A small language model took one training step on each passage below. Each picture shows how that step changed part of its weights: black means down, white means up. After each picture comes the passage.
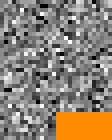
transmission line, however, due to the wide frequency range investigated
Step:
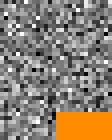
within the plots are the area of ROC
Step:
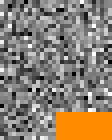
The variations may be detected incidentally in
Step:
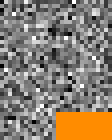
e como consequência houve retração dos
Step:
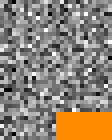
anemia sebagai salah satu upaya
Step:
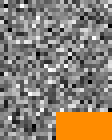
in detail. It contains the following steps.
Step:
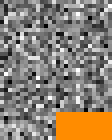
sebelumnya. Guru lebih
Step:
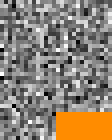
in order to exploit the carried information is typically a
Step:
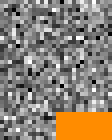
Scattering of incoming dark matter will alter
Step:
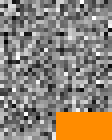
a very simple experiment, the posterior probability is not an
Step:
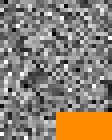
de crear, confrontarse con sus
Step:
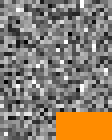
Satisfied with plant-based baby
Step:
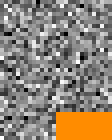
bahwa anak penderita kanker
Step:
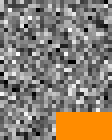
applied to the entire COSMOS dataset.}
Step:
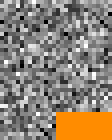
A large and scattered literature addresses this by
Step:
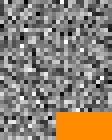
1}\dd t$, $\gamma$ is the
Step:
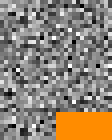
bu munosabatlarni nazorat qilib
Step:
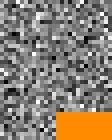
their expected position after attrition and planetary milling
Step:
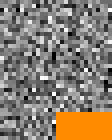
feature extraction setup and augmentation strategies as
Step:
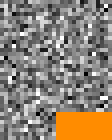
core of the state's development, correctly selected
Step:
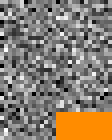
analyses of performance on a solar dryer integrated with solid
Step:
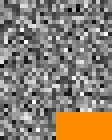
viewing of payments; and generating the
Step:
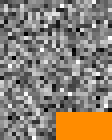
X$$ Tarmoqdagi energiya isrofi:
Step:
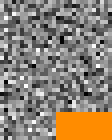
probably due to the solvation shell for small
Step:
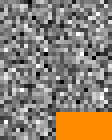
degree in Chemistry and Chemical Engineering in 2008 from
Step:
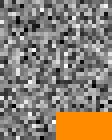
an infinite sequence of c--modes for both
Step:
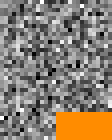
and another one is large data. After , these data is
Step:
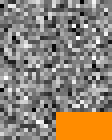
Ideen bis zum 1. November 2023 in
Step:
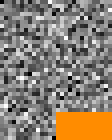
regulation of lifestyle. Moreover,
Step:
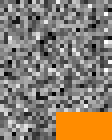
9 Barneveld 34 Roggel 10
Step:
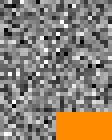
narrow. Spatial arrangement in the
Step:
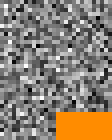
where BEAT consistently outperforms
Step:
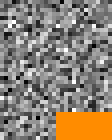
framework 384 *Abbreviations* ASC
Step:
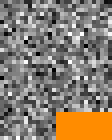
the Transmission Mode Quality Factor
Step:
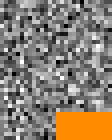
the optimal strategy and the myopic strategy with different communication
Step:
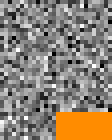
states are compared with the experimental spectra in Fig. 2.
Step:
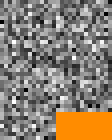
reti mercantili e mediazione culturale
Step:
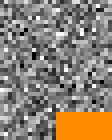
metal matrix composite. The experiments and numerical simulations are
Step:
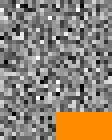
memudahkan pengajar dan siswa bahkan
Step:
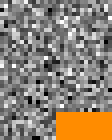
included in the national team, according to the
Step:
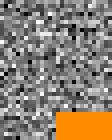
HABIT analysis for the CO₂ storage burst
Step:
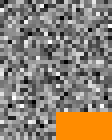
et al., COSY proposal No. 130
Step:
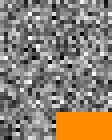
that half of their elements are occupied while the other
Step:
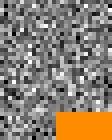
to bring the significant performance improvement can strengthen the energy
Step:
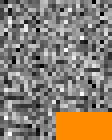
the direction of the large-scale jet), consistent with
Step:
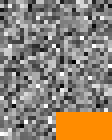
albeit slowly, with distance, rather than
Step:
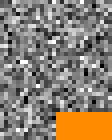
elections organized in Cameroon since the
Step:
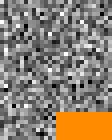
is necessary to fulfil that purpose. Roles and
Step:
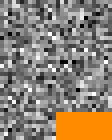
of a `1d' surface like that in Figure
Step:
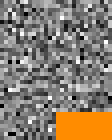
améliorer considérablement leur
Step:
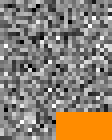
consumers named price, health benefits and taste
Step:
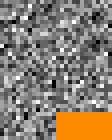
function w.r.t. the CAD parameters),
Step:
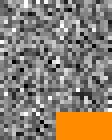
веществ. Качественное и
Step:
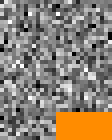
языке уходит корнями в
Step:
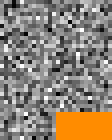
in real space is typically studied in a lattice with spatially
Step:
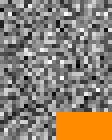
of linear coupling between a (Gaussian) meter and the
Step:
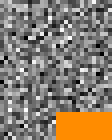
Meio Ambiente (CONAMA) (em
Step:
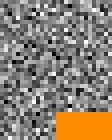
satellite LFs in the same bin.
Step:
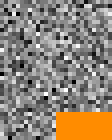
исключительно к территориальному
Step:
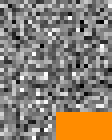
the interpretation of results and substantially revised the
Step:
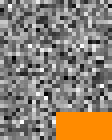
this scenario. Finally, the transition in colour distribution from
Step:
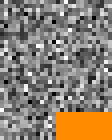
внедрении инклюзивного
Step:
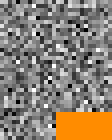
*Heteropneustes fossilis*
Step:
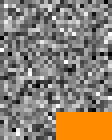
taking become one. He learned from her,
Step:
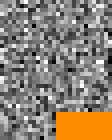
as “AGENT MINING”. Data Mining is
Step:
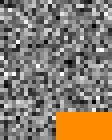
serve as effective platforms for interdisciplinary
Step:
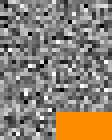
Lockshin L. (2015). Emotional
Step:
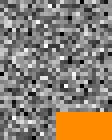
interface regions. The interface mechanical strength is characterized using
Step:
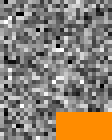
nucleon form factor, since our aim is a consistent comparison
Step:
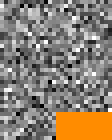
the environment clean. Keywords:
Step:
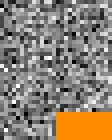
tefsir sadedinde oldukça
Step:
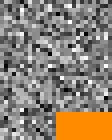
kambag‘allikka qarshi
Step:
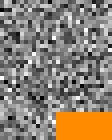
to apply GPU sharing whenever possible while
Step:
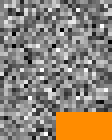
curvature effects. The model included terms for A, B,
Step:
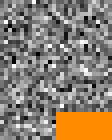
\\ \gamma & q^3 \leq x \leq
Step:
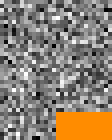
disk thickness. We derive the following scaling relation between
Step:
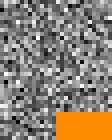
only a limited impact, mainly through an “elite
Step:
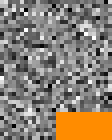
integrantes do Bolsa Família? ou
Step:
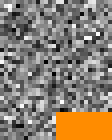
the basis of their spectral (UV-Visible,
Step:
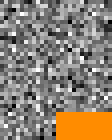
a EA ainda como um processo de educação política, uma
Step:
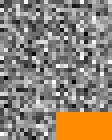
\label{Hbf} \end{equation}% where
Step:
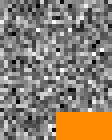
into information processing, analyzing and decision making
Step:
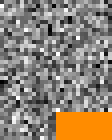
that falls almost a magnitude short with respect to the
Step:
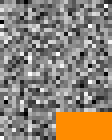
ham dolzarb bo‘lib
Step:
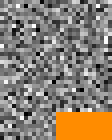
inmaterial. Palabras clave:
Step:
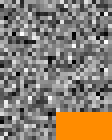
global awareness of the necessity for sustainable development
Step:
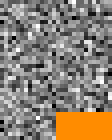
from pyroelectric charge data shown in Fig.
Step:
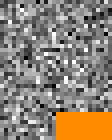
are the cases with the lowest Alfv\'en
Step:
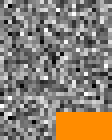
well as the velocity field, \begin{equation}
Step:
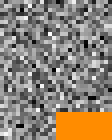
D6.1, and the implementation within resources reported in
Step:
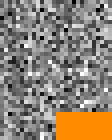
olami ham bir-biridan katta
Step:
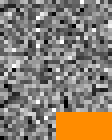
компетентності підлітків залежить
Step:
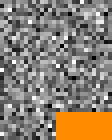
\epsilon^{mn}( \partial_m H
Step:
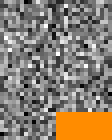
Doctoral), Escuela Técnica Superior de
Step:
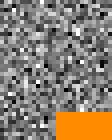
the final output produced in accordance with the
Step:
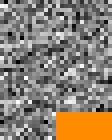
produção de memória. A perspectiva da autora
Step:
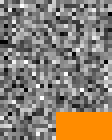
the naive expectation that each single-excitation
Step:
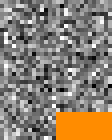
illustrates the process. $$\varepsilon_K +
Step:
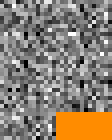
zaman ve yürütücü kontrol
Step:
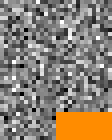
educación especial, lleva a cabo la
